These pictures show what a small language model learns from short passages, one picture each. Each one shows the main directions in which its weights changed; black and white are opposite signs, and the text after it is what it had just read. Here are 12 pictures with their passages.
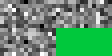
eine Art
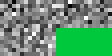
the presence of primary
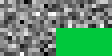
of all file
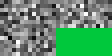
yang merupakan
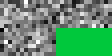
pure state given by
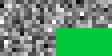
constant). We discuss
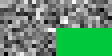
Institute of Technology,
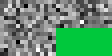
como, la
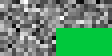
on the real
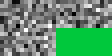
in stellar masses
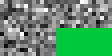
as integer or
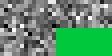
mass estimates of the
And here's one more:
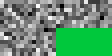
of hematology
